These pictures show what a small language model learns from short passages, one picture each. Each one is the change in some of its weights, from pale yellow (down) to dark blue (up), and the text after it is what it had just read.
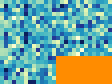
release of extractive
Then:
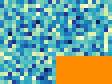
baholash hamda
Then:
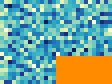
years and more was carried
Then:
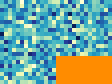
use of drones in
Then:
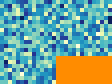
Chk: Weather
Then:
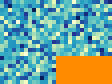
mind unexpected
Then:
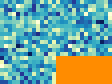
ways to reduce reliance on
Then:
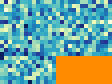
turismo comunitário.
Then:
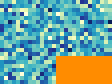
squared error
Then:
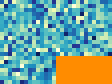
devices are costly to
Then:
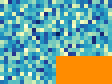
Buena Correcta
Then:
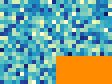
já lecionam na Educação
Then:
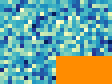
\Delta V &\leq
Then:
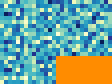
one of the pair of
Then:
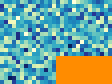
south west. This result
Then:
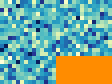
single-phase cubic
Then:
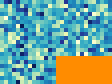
элементлар методи
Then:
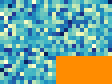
30 minutes Mandatory
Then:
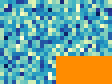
en los colectivos más
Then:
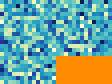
Preservation of Digital
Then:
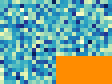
Cities Experimental and
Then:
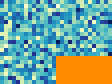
goods and services within a
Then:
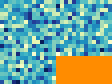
significa estar entre;
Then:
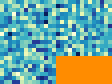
низкий и, так
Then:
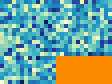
of M'_V with
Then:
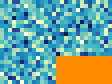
the meaning of plurality
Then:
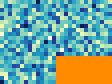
the national economy's energy
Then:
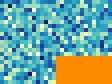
do have a scarcity
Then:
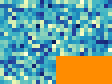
em conexão com a
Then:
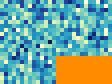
a rise in incidence
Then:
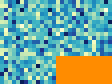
is the universe which is
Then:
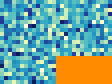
más como productoras
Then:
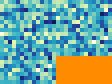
between the signal and the
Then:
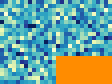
limiting the voltage
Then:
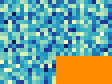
data using LCDs
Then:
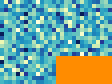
Otsuka M,
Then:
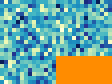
Pelaksanaan yang
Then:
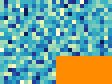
research into the intentional use
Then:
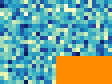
method for eliminating the
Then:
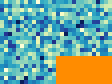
with fish meat since
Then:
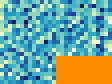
specific surface area and the amount
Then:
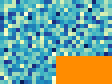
oluvchi va aniq
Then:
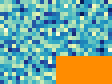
describe conservation of energy and
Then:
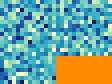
ser estuprada,
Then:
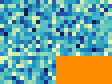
analysis In a highly competitive
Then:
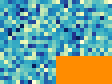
shu yuqoridagi
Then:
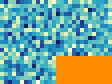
tabiat tasviriga,
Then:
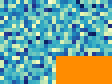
may influence performance in standardized
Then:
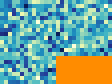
was voluntary.
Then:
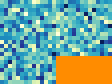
such misuse may lead to
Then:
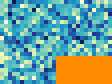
spectral heterogeneity and
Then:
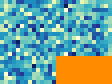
de hombres y
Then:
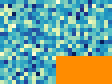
all mineral production in
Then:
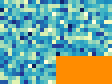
wat lager dan de
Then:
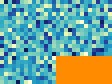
PM obtained by sampling
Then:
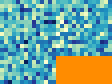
classified into small green and
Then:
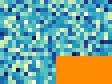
in *Primula
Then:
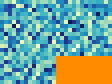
kognitivni okvir
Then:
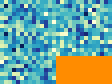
experience and is therefore highly dependent
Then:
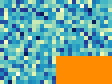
kompetensiya – bu
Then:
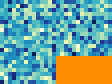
Words: Ni
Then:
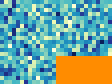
an, von denen 21
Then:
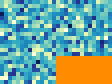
of smart technology,
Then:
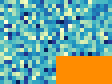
man to regularly wash
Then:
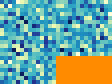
students from different schools in
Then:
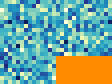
p momentum wave. In
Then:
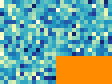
masses and an evaluation
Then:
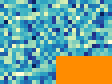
each generation. The main
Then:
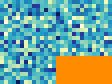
all categories of students,
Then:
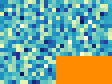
заказов и
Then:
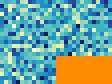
пунктов. На
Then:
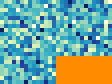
e una velocità media
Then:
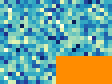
aandeel n (%) n
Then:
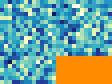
y cuándo
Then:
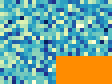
should start with the literature
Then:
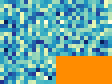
beruvchi maxsus
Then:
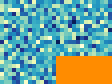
above, the trend for
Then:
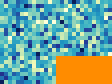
punto de vista
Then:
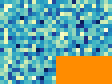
angidrid olish
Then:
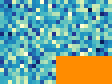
риска ИБС
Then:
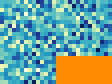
Швырев –
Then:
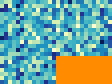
REPARADOR AL
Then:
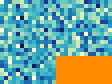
образования. 2024. №
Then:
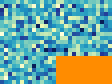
dietary intake and weight
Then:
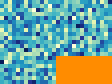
coastal areas of
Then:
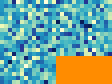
Green computing is
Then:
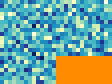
asosida barkamol
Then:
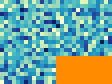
the global economy and
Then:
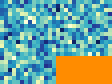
conectivas entre os
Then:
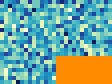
out as to how people
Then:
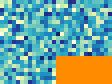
associated with the development of
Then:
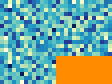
than in acidic conditions.
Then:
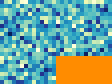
crucial. Employers must
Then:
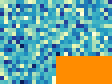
o‘quv faoliyati
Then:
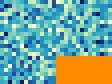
the value chain approach has
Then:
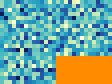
at home: Here,
